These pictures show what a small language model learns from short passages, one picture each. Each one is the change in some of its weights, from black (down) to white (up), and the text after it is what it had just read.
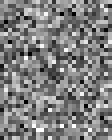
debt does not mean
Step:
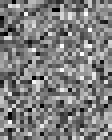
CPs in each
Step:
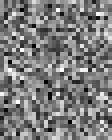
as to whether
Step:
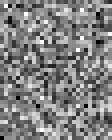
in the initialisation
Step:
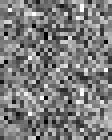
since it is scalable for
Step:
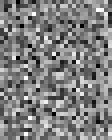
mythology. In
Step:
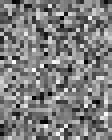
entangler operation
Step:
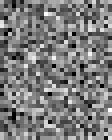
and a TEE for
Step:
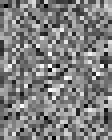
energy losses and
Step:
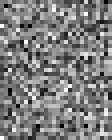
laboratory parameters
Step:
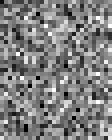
the final report, but
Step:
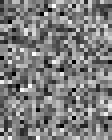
the low frequency shear
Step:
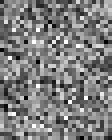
could have been depleted
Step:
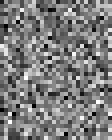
to blind users in
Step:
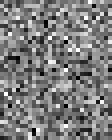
LH7 compared to
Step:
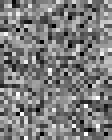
two distinct phases
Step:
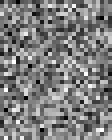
very rare. Their
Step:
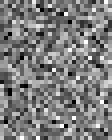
of discomfort during
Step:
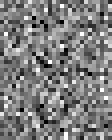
signals are usually
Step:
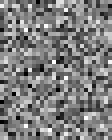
life style
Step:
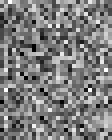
relationships of the
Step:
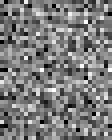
(Tegler et
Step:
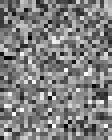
very efficient and even
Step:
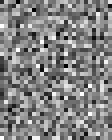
membership Enum
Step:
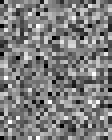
constants a, b,
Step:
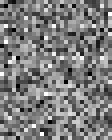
Authorization None of
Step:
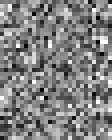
the weighted average of
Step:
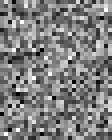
the studies done by
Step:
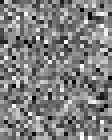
music format to
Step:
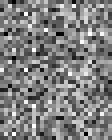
The SDAM is
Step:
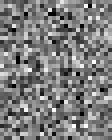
Task Design
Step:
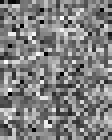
gaseous disk,
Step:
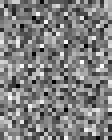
equation used in this paper with
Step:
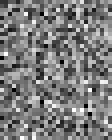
FK, Bianchi
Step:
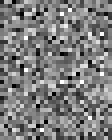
and so, it is the
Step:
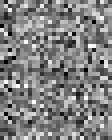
Purchasing Power
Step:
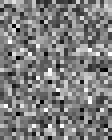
be calculated as the
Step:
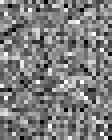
Mobility generator
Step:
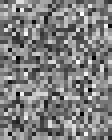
all authors.
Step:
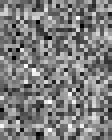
only two combinations of
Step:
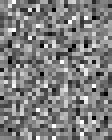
\textbf{4. In
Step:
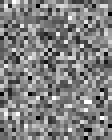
distribution (SED) model
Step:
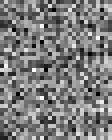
for small variance of the
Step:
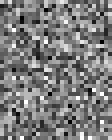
welfare for all
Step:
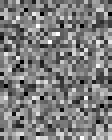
velocities of the
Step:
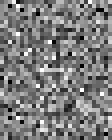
tests described in
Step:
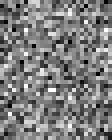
little of the
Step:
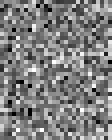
frequency stability study during
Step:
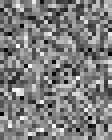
formed in individuals with
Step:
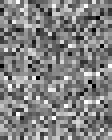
through the teacher's
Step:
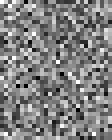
passage along the
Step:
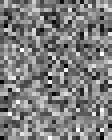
research lines open toward
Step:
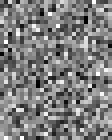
It can be easily
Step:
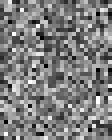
of the players’
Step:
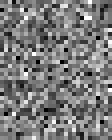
producers. For calves
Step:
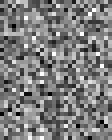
used for analyzing the
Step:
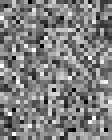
Then they proceed
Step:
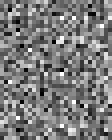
both crossover
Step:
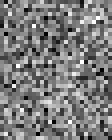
strings with the same
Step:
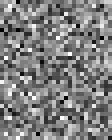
support in the logistic
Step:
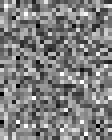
more emphasis has
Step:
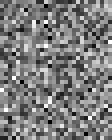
density to account for
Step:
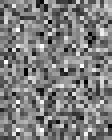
behaviour pattern to those
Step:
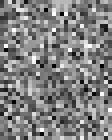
and informed consent
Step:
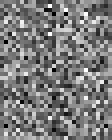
specifically within the
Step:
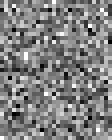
the DRS with a
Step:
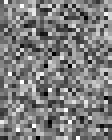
mainly due to the
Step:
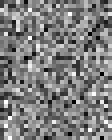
pregnancy in
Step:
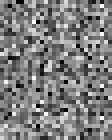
HE by UAV
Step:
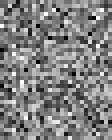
subraya la
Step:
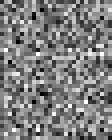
about the structure of the
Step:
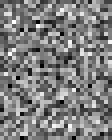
cylinder is
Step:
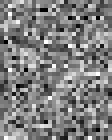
a significantly superior
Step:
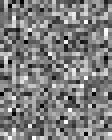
Let s be the
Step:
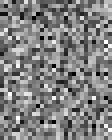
we rely on their
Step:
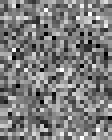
which the tapes of
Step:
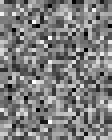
the mean of the NH
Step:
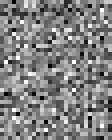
the model training with and
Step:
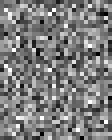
resolution have been done
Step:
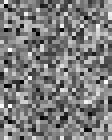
dynamics. This analysis
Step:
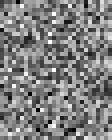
selected with a set of
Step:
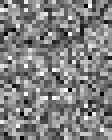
Calmonte et
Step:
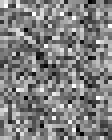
what is an operational
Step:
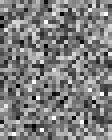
is a power law.
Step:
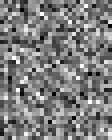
the check
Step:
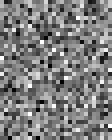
or XLSX)
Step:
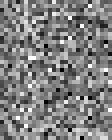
is measured with an
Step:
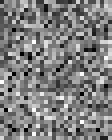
similar trend was
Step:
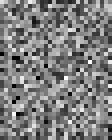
usually by this time the
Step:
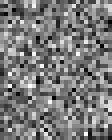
the spike region and
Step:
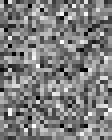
catchment flow
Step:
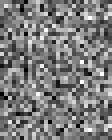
risk aversion
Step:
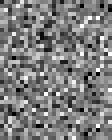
of Western values,
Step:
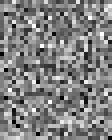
/ 4$ are in the
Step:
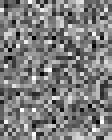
Hamiltonian with
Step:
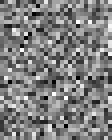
detected. The radii
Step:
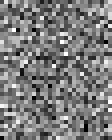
possible. It has been
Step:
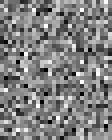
traced back to
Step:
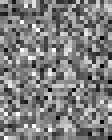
the described numerical approach
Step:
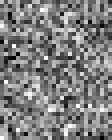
Foundation Grant
